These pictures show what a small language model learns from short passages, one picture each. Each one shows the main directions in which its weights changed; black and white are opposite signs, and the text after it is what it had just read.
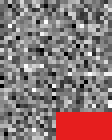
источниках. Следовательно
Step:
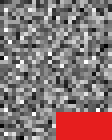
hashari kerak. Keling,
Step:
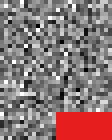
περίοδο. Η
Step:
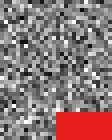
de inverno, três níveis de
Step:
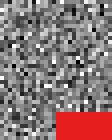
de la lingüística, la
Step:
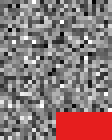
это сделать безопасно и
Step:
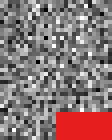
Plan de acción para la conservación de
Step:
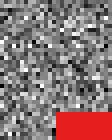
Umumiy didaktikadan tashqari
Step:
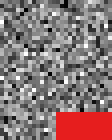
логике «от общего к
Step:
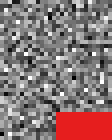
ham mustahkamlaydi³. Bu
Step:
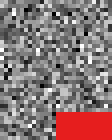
tuproq hosil qiluvchi onalik
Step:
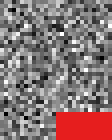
conexiones ya existentes, la creación
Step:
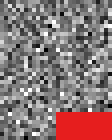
имеющих низкие прочностные
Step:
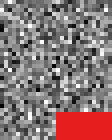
del Árbol, mientras
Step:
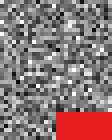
кўкчай, сабетчай,
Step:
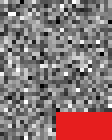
pancreáticos de insulina y
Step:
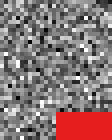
ser un objetivo primordial de las
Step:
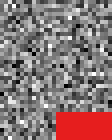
apiñamiento carpiano. Las
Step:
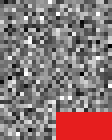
auf NH₄⁺-N-
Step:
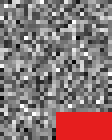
untuk memulihkan korban tindak
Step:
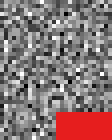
ega hamda fidoyi va vatanparvar
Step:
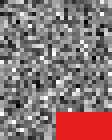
e'tibor qaratib, oila
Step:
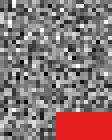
trabalhos escolares, exigindo
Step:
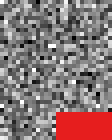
does not allow a definitive
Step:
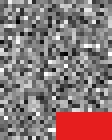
yo'lini qidirdi.
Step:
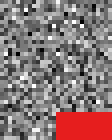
neurológica, lo que apoyó
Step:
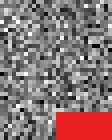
n'a pas de base, la population
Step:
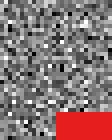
ҳисобланади. 287
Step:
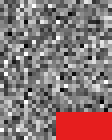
динамічності - характеризує
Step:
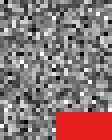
di awal dan *posttest* di
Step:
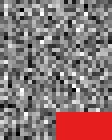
феномен негізіндегі
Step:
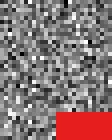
ambas herramientas como compuertas del
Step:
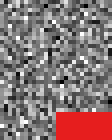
go'yalar o'ylab
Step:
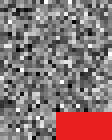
badiiy san'atning eng muhim turlariga
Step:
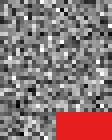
البحري والتجاري،
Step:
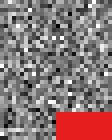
tomam uma volumosa atenção.
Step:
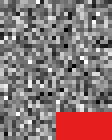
zarur. Xalqaro tajribani
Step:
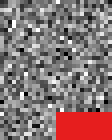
Usmonli nufuzini oshirish uchun
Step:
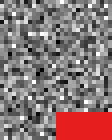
и т.д., что повлияло на
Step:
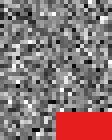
ноқонуний иллатлар
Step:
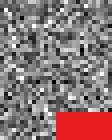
نامه بهارستان، ص
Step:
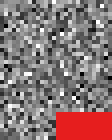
le mal, du Christ contre
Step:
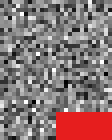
de encontrar los escritos del cronista
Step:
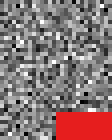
mirada descubre presencias que
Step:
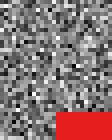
jarayoniga kompyuter texnologiyalarini va
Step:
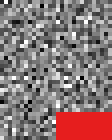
poder de prever o futuro nem
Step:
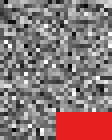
a psycho-emotional portrait
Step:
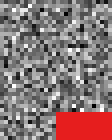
preço global, os pagamentos da
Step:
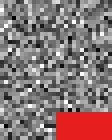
nos diferentes solventes. REVISTA
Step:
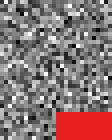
richten sich auf das, was daraus
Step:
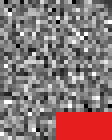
București, Editura
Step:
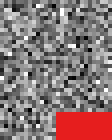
the interaction analysis from practices
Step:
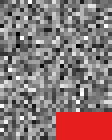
fillers (asbestos,
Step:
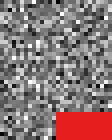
7) містить профільний
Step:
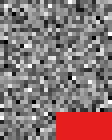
Безпечність по відношенню
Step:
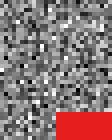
document vidéo, graphe
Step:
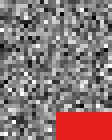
метою, що суперечить
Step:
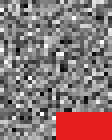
ham alohida ahamiyat kasb
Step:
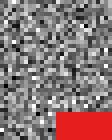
ekologik foyda keltiradi.
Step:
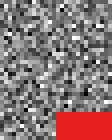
distinguir causa e efeito.
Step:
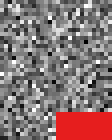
vez mais mediada pelas tecnologias
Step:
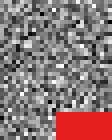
sector, que permite conocer
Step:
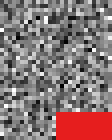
business and international tourism Social
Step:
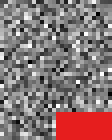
мектебі сөзге
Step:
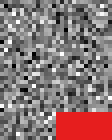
more beneficial for recreation and
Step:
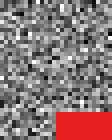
sifatida qabul qilinishi kabi ijtimoiy va
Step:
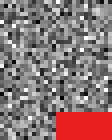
fikrini ifoda eta olish
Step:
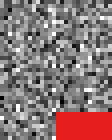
vetë u burgosën
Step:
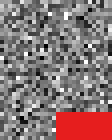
Juan Manuel Santos Calderón,
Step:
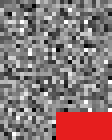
em educação: abordagens
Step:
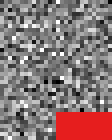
розвитку». Її суть
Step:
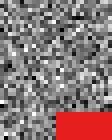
ma anche sulle altre piante.
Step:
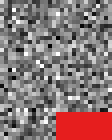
(si se publica en Internet la
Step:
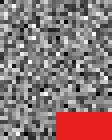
se basa en la autogestión y la
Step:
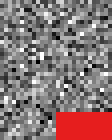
oshgan [6]. Biroq ushbu
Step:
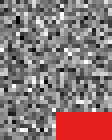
Matchonov S. ,
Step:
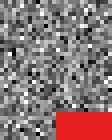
că hrana este sursa sau
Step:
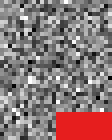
4) methods of research, diagnosis
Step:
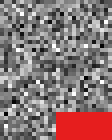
Rashi e Ibn Ezra,
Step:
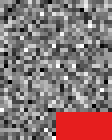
causalité : Après avoir
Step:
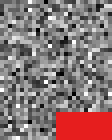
(Sustainability Reporting)
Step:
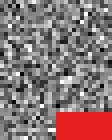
образовательных учреждений. По
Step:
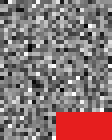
ou pela força magnética pelos
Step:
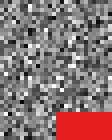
lemah. Terlebih jika
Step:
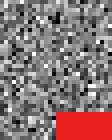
uma força confrontada a outras,
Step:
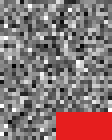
Moyanov I. TRAINING AND
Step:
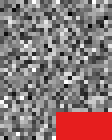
правилами, следовать
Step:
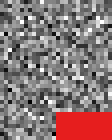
методів дошкільного навчання
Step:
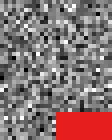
aprendizaje como proceso activo, centrado en
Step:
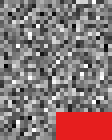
necessário somar-se à efetivação
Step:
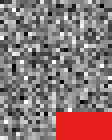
seja a variante, o brasileiro tende
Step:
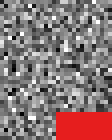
Frage ist, wann digitale
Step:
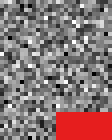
ako kao hranu koristi
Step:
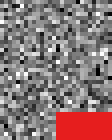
Yuqori energiyalarda havfsiz
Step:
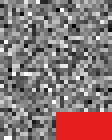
valoriza exclusivamente o capital.
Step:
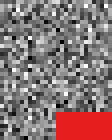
precisar que no hemos podido,
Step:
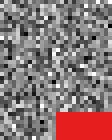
va jihozlash uchun 239 milliard
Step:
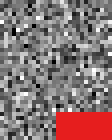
подій — своєрідна карта
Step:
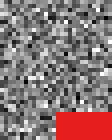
Л. Н. Гумилёва является
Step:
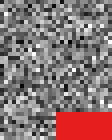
soins et pour répondre aux
